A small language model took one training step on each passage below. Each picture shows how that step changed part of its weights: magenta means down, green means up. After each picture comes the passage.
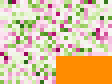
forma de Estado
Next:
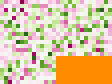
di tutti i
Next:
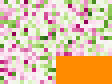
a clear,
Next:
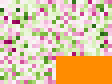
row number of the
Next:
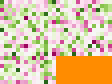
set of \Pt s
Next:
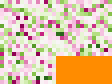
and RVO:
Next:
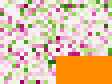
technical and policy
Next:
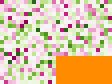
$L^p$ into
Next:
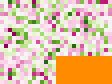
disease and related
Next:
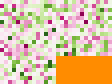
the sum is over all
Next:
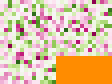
has been reported also
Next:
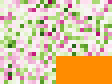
unitary parameters and
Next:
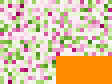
in liquid
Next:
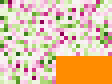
integer valued
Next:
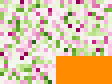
for this, we project
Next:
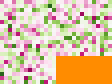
is not semisimple
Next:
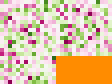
compounds, which
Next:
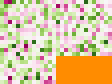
\alpha_i \partial
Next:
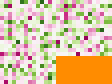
of ovary) in
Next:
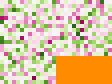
que não assinem
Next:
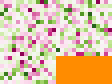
provided the Fourier
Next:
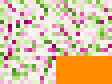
by $K$ the
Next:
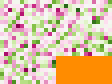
years later when
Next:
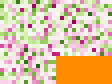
BMD in Group
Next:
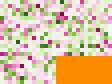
of Textile
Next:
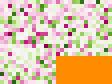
passing rate in
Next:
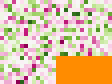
origin of such
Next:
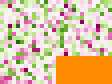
characteristic $0$.
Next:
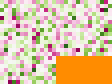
and meteorological data
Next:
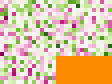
for enjoyment
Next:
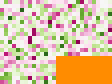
A total left
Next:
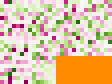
Biology, but it
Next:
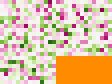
employed by
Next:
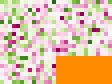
compared with line
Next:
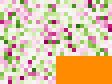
our societies'
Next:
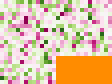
generating function are the
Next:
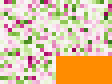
In Webster's
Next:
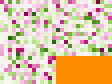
, denoted by
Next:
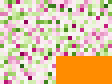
del proyecto.
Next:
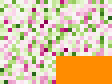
\gamma \bmod k
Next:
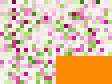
accentuate that a
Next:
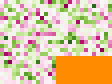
areas. It is
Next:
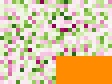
\gamma P(z),
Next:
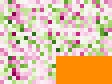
conducted in the
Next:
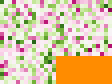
or suboptimal
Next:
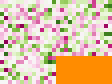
simplifying the
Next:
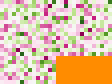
(24 hours of
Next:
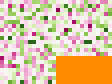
was focusing on
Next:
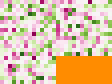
focuses on the
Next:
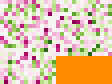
at breast height
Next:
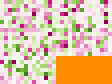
decided to
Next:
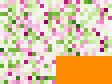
тактики у
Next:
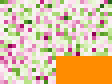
and applications to
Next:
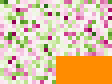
demandas sociais
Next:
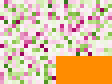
They are seen
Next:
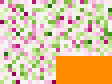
his famous
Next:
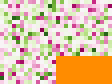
solve the increasing
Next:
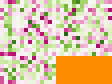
line, shape,
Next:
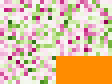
on Contributing
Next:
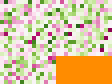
l'apologie de
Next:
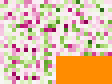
be analytic in $
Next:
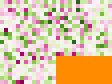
of medical records
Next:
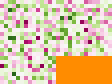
there is no regular
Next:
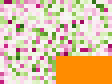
$K$ at its
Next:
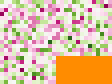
than the physics --
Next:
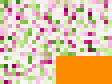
mentioned above.
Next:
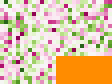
Middle East
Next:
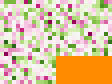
the discretization
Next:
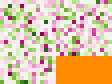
are slightly more
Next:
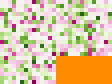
Abu Ali
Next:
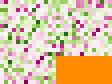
на период
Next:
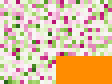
The constructors of
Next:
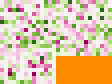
do you mostly
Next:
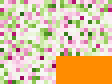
the congruences follow
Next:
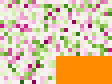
was seen in 3 of
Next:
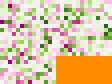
effective moisture
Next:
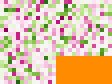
о конце
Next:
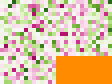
Civil da Universidade
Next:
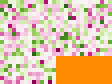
économiques et en
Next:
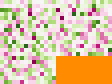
model. (a)
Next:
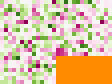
positive constant $c$.
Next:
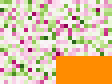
to a deity. In
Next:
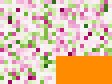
quick and on the
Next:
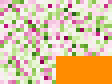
unit normal to
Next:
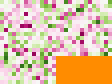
vertices (that
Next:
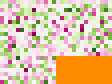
is a HPP with
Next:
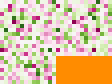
from 100 simulations
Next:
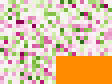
et l'attire
